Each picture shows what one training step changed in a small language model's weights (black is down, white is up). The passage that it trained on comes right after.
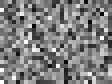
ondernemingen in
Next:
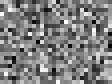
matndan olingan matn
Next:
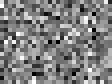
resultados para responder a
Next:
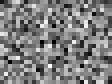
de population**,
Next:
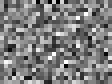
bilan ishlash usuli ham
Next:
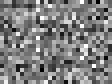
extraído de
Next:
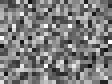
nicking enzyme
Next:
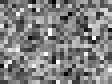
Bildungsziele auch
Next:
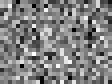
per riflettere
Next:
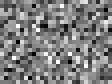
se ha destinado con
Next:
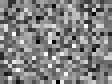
Toshkent. Yangi
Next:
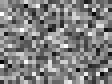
S, AGNEW
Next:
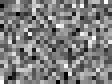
física avaliados no
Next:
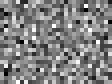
análise de variância o
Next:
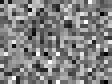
ko'rinish oldi.
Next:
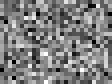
Spektrum der
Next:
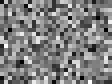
o'zgarishi arab
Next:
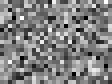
integrativ yondashuvlar
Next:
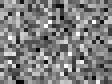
noch kränker
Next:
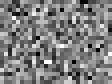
Enquanto os bens
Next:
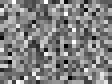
ma'lumki, barcha
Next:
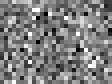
mezcalero mide el
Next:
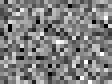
un orden que va desde los
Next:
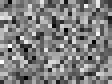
perubahannya variabel
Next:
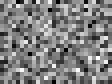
asoslanganligi ochib
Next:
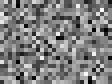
forekomme betaling
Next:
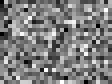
planejamento urbano.
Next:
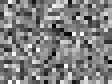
com dados até 2024,
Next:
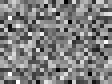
chunki ikki
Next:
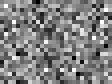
у контекстному
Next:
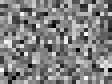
ajralib turadi.
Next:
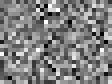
ћемо се
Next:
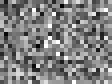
Hacer, XII,
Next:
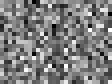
ini ditolak.
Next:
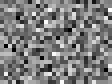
сақланади ва
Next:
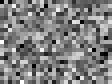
birga, Abdulla
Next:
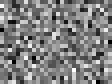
to flood research.
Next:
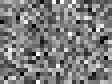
Navoiy o'z
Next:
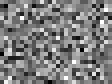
учун барча
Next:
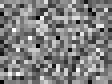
Pertama Keluar
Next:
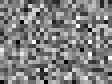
partir de una situación
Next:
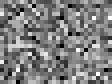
Ao que diz respeito
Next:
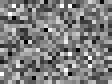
jamoat tartibini
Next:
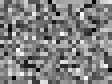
Quellgebiet 5 10
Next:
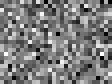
alınmaması -
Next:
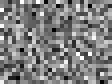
a las figuras
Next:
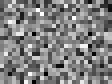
után minden
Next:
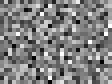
hamma birdek, hech
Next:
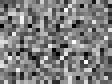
tetapi dari
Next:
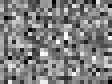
Sohnes und des
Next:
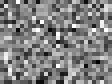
и праксеологического
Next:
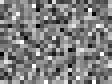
fanlarni o'rganib shu
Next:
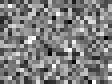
jarayonga e'tibor bilan
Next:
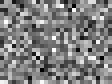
amaliy san'ati va
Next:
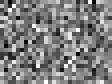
Griya Abhipraya
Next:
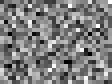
de deterioro
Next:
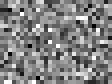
ile yakından
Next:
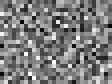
que l'exploitation
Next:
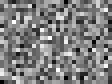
banyak organisasi yang
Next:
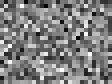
de un hombre como un
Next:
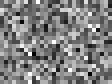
externas tivemos um
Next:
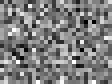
initalishlarini tahlil
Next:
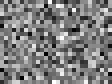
sinov natijalari,
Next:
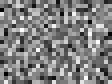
Além disso, o
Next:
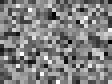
construcción de sentido.
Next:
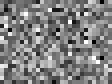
bozulan dengesini
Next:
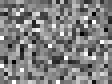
project, een of
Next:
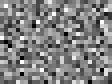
дошкольного и
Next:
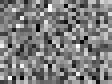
ва матрица
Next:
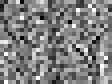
1975), que poderia
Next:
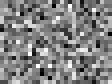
and the Mystery of
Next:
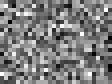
hukum pelaku
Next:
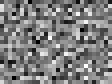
Kodirova, G., &
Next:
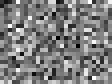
behavior during an
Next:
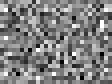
все ее ученики
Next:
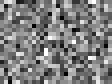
війні як
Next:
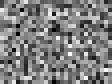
etiqueta junto
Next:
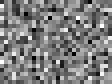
« Votre recherche
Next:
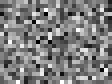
Xususan, ona
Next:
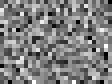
aula, donde el
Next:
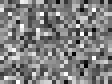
las existentes hasta la
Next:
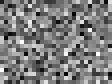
de idioma e ano
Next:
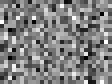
Latin America and the
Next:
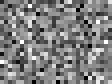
de 2023. Presidência
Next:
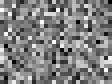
a tratar. La
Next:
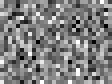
dagli studenti e
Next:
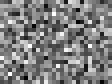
presuposición, a una
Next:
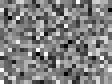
Das Bildungsziel
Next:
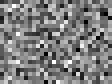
50см гача
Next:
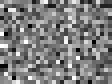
terakhir adalah
